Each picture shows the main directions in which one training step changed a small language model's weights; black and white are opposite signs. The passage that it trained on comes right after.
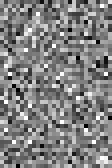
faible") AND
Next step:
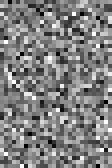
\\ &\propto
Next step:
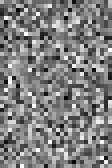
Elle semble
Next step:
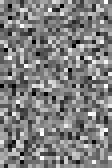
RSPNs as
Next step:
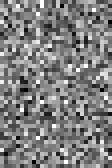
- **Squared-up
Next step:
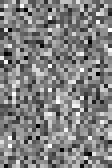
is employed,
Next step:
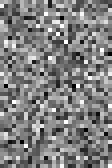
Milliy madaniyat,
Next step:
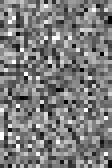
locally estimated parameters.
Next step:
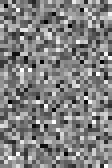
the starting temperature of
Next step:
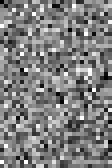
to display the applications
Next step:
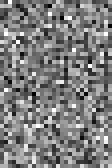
the right measure between what they
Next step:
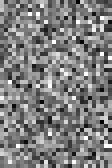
discussed in the section of this
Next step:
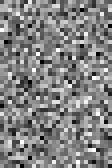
Reidsma, P., et
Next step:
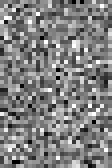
estabelece que, para
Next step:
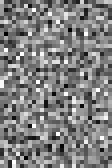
to the electron beam control
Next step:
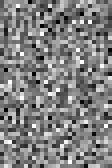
supported by the lack or
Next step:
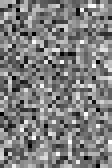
that this study needs to contribute
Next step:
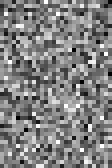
the subject walks in,
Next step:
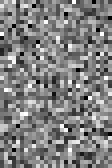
Турута О.
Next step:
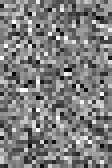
and optimization (Mell and
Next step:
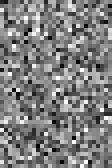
bu taqqoslashni
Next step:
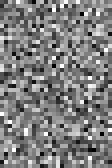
control groups. This was
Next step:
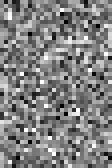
we would like to
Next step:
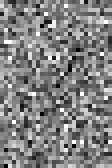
aseptic necrosis of
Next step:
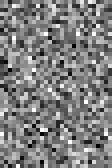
range of 0.53 to
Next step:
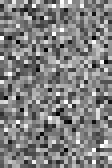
properties of PLA
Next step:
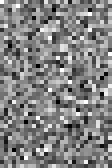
we explore the growing
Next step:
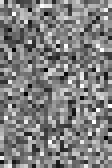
All authors read and
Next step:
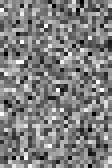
report by Narasinga
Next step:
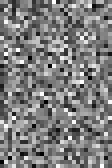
next. The third
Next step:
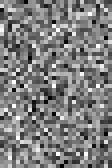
Modelling, Standard
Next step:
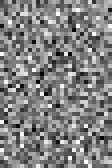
$\erru$ and
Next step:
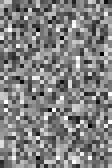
flat bands, or
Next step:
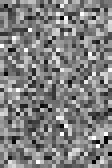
olingan va har
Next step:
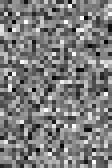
that the patron was
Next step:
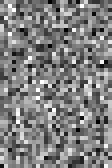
la excavación de la
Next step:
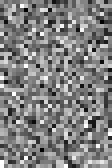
of GGI allowing
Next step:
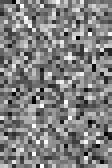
districts and a total
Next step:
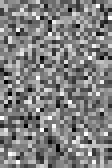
avvenire: come
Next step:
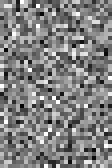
(a) is injected in
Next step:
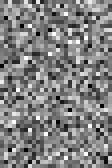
verwezen naar het
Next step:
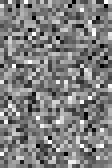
technological development has
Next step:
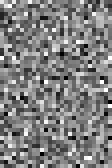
when the accelerator
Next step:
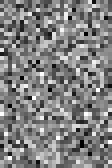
$\uP$ by a
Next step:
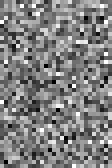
the atmosphere has
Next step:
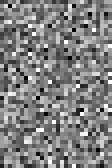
йўқ ва ўта
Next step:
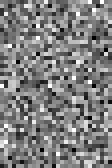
events any such passive a
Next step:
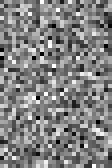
fractionations [36].
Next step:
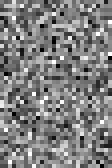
up to the time $N_{\rm
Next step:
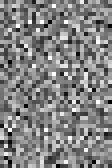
battery capacity at
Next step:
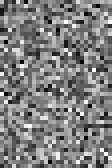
consequences of this
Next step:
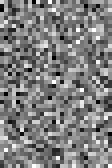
interpretación invitó a
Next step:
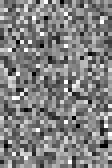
differential equation for the
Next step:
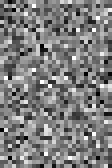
проявності ...
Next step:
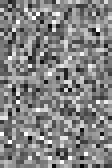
in good agreement with the
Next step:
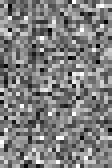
The brief descriptions
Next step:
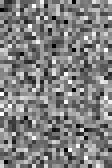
6. Саидов
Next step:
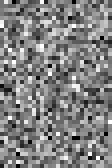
gyroscope sensor
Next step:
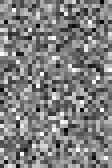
Editorial Universidad de
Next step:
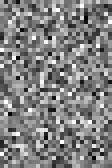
$M$, \begin{equation}
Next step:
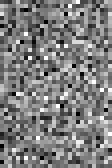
curvature along the lines
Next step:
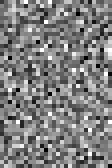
em *balanced*
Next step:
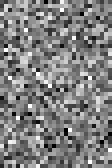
examined by Scanning
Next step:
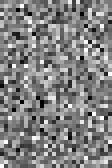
activity but MIPH is
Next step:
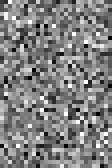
Melkasa4 and
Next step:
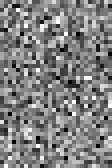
mainly caused by human
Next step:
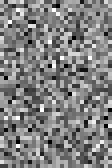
\mathcal{A}) for all
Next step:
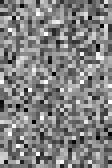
a single experiment.
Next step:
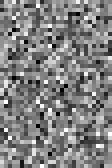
slices segmented by
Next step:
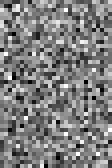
partially compensates for the
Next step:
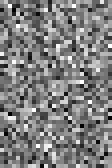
nebula parameters scale with
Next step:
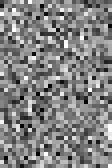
of the illumination of
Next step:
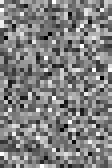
AJ. Ethics in the
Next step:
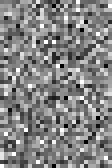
FACTORS OF
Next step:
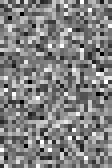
sürece devam
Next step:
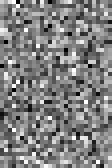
several fronts analysed
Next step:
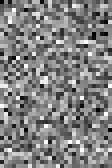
such as the spray
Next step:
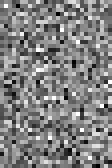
electronic damage under
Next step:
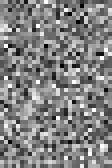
Universidad Nacional Mayor
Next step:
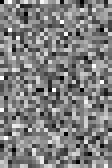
with no duplicates, which can
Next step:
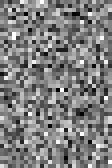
guide for applying the
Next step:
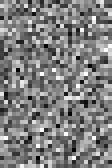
data kolaborator
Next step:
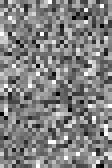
Supplier Development 1
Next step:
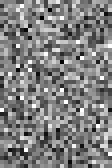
in the present computation, but
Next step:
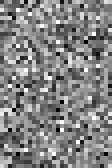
because a larger
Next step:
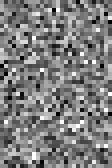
(e.g. for
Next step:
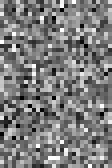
anisotropy term. In
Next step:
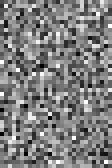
Figure 1: Results of
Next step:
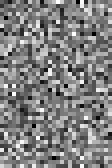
payable by the option.
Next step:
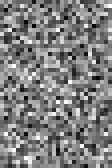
of intervention Target
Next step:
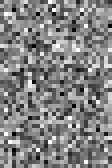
milliy ruh,
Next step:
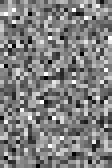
soil investigation, which
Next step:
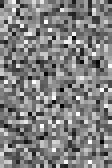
dotted lines in
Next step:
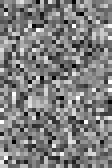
: 2 ratio. The
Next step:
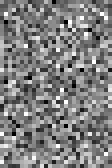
USING THE
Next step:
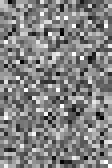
Rustambek qizi.
